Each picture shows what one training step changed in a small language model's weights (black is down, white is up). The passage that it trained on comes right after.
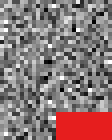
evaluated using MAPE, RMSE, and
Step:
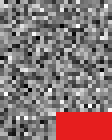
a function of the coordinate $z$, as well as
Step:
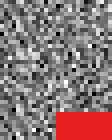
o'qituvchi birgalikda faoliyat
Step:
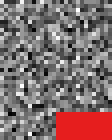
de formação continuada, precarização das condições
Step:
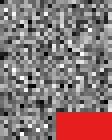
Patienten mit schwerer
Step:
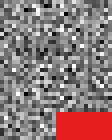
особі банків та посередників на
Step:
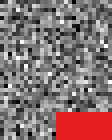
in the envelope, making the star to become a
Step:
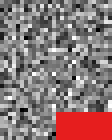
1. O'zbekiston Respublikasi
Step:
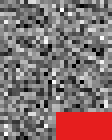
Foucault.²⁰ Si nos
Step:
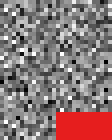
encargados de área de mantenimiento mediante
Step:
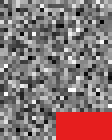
the overdamped equation of motion governing the
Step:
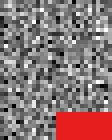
has allowed life-long learners like me to
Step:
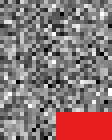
Kaliforniya, Illinoys)
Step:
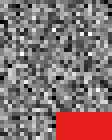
documents as well as interviews to complete the
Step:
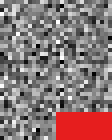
resurslarini himoya qilish uchun samarali
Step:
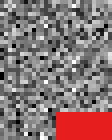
as monitoring their own progress or planning their learning, thereby
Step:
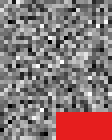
image and video and are linked to descriptors
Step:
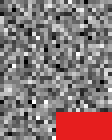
large-N limits of other classical Lie
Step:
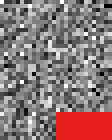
o Estresse no Trabalho: uma
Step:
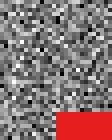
evaluation using test matrix \end{tabular} \\ \hline
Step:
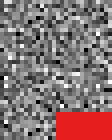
paytda elitar adabiyotning
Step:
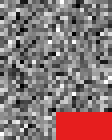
the total analysed data set comprises 107 hours
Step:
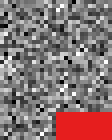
On inference, the model naturally initiates early
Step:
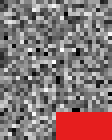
próximo à Av. Fernando
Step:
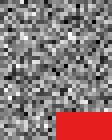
changes have been made); controls the execution flow of
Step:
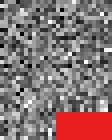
the required position. The Servo Motor generally requires
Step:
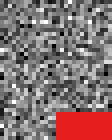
Future Work} In this paper, delay performance of
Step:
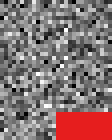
CORDIS website, a link to a
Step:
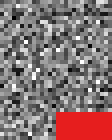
up-converting with a 27-MHz local
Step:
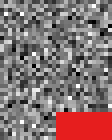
needed data the researcher adopted a questionnaire from
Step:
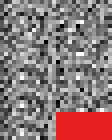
tools Perceived advantages of AI tools
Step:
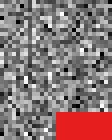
2024 is presented in Fig. 6 (top). It can
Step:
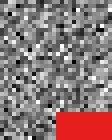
citas que reciben los documentos encontrados:
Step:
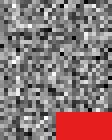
so each element can be accessed in parallel without memory banking
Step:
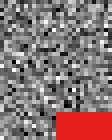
confirm our visually result, we calculated the evaluation
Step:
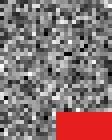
highlight the importance of inclusive policies, user training, and
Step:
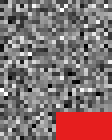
review the basic mechanism of the fully random protocol,
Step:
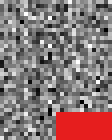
علمية حسب الحاجة إليها في كل
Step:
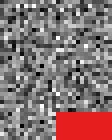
by the simulations with the static reference frame, while the black
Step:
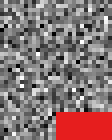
the energy-momentum tensor was expressed by using
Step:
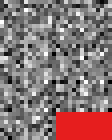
en una sola instancia mediante un
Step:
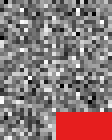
and Development of Karabakh" -
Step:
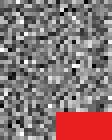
importance of the sensorimotor approach in the
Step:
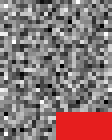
essence lies in connecting academic learning with
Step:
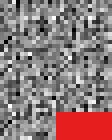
contextual difference, author’s approach.
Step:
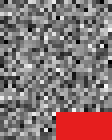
stal and french romanticism.
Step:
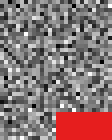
better healthcare outcomes. Current study focuses on a
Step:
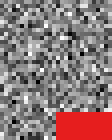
experimental de la obra-en-proceso de las
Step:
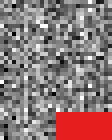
*Ley General del Equilibrio
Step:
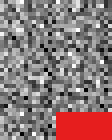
$\downarrow$} & \textbf{FDR
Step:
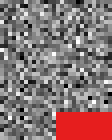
the first year post-op [4]. In comparison weight
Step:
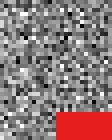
yo’qligi yana bir o’z xos
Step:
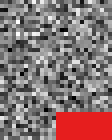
Article 37A of the Corruption Law.
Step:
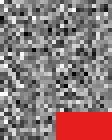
operator constraint between any two values of ${\bf
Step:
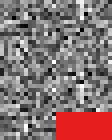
control y, por lo tanto, de dominación. El
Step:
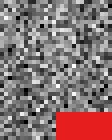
\approx 13 \, \mathrm{\mu s} \gg
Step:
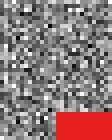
المستدامة والتخطيط
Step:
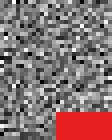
Cognitive Demand. *Plos One*,
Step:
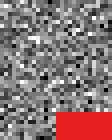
scale is given by $m_3$ and determined
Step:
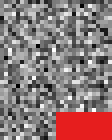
of wives to their husband in regards with
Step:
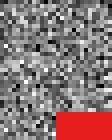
and bridging data silos to boost
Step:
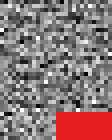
in the daily closing price of the shares
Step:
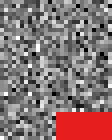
and determine the pseudoelectric conductivity in
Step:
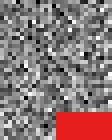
Autism and Developmental Disabilities Monitoring
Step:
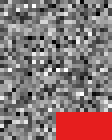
during the whole course. It was a good start into the
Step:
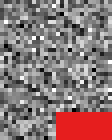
Peter L. Biermann, Nicolas
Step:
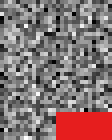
manager, psychological readiness for professional activity, professional
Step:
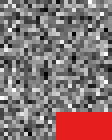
principles, give them a boost in their confidence about
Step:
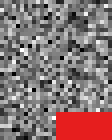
not a collaborator. \item External users,
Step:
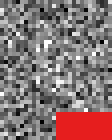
processing domains, it is possible to estimate the maximum time
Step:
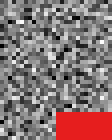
about the country's natural endowments and the importance
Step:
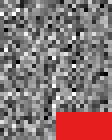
we find the importance of collecting data on student
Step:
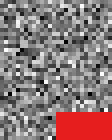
season. The obtained results were processed using
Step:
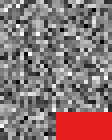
of particles with energy $E^{\rm max}_0$.
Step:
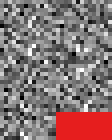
keterampilan menyampaikan pesan
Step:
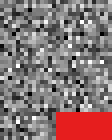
marks to the best of our knowledge the first use of
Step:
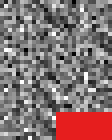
fundamentais, pois diferentemente de suas obras,
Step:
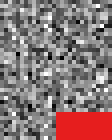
a person must be "born again". And it is
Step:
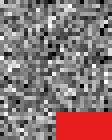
build their own abilities trading cards,
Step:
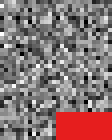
as all developers are expected to obtain similar quality
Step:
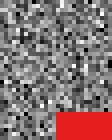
to monitor road situations by using sensory systems.
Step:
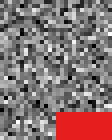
a diocese do Pará entra em estado de
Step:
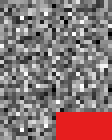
Nämä alueet ovat
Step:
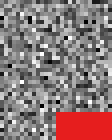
helps in increasing interest in reading long passages of
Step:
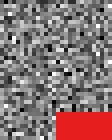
qilishlariga, matematikaning hayot,
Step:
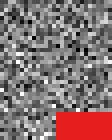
manifest themselves as quantum Rabi-like oscillations
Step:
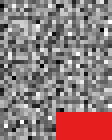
o'g'li og'zidan
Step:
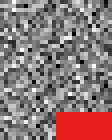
-KIBX complex formed was extracted into
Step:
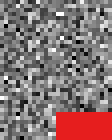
Educação, Ciência e Tecnologia do
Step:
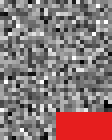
dorsal side surface of 1sq.cm and observed
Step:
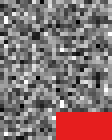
Irvine, Irvine,
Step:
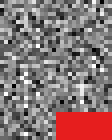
- Organización Mundial de la Salud
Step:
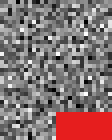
metal-rich AGNs and are extremely
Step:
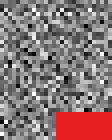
kelib chiqishi, uni qay turlari
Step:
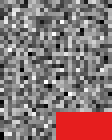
spectroscopy.[88] Carrier charge can
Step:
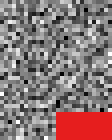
extraction and classification are performed simultaneously. However, these
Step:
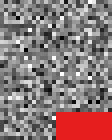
revealed that, there were high level of millet grains
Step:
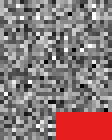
any given SUSY spectrum. That in turn
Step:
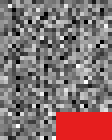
of all available on-chain data and
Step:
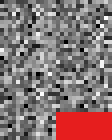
Theorem 2.3 The radio Gd-distance
